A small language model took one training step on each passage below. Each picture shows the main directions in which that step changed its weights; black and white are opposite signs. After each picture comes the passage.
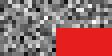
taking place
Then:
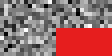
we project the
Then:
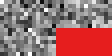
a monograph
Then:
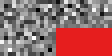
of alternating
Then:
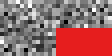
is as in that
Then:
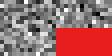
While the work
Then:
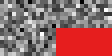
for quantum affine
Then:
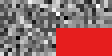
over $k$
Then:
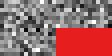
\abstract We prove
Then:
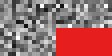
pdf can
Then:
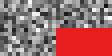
is called of
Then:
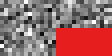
which contribute to
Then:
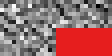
allows adding
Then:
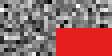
if we denote by
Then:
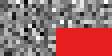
for Fulling
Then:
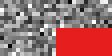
note that if
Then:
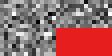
distances, one
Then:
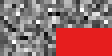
networks for
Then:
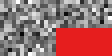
is observed in the
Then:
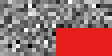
how to develop them
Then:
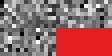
energies. For
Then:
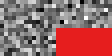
for which $L
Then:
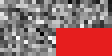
\and {\rm
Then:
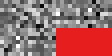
It follows that
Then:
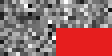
size increases with
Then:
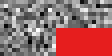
$s$ and
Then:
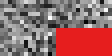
Partir do
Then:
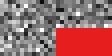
MDH va
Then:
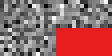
example the analysis of
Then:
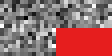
meet is found
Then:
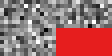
La Sección 4
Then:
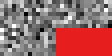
of hotel
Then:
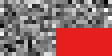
in using the normal
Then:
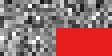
any other fixed
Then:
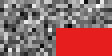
particular parameters we have
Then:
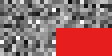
claimed that
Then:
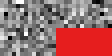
& SME
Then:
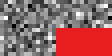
natural involution of
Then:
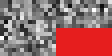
of biology course
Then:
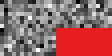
implementación de
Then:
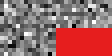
the stellar
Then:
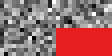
modular form of
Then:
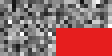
are stable for
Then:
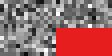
Road became
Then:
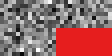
The topplings
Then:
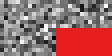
are characterized by
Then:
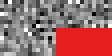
it unbounded
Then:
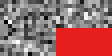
single emission line for
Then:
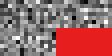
$k \geq
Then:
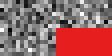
und gute
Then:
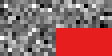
5B) and
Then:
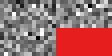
under three types
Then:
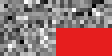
given by the sum
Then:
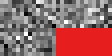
) \nonumber \\
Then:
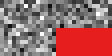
formally obtain
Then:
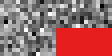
preliminary results
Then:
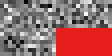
with reference to
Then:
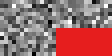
tends to
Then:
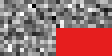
general geometric quantum
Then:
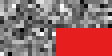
the variety
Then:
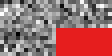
the cloud,
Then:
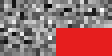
of completeness
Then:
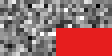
satisfies $\mathcal
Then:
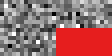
the evolution of
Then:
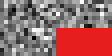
it is necessary
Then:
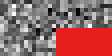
protocols do
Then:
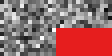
will be made
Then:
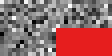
coefficient \be
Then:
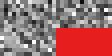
for the results of
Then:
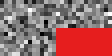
time $\tau$.
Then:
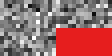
power series
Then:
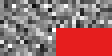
still observe the
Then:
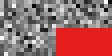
on the other
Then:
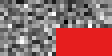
version used here
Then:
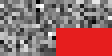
\sigma =
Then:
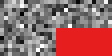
curvature equation
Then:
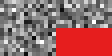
introduce a method
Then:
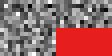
final step, we
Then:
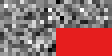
2$ and
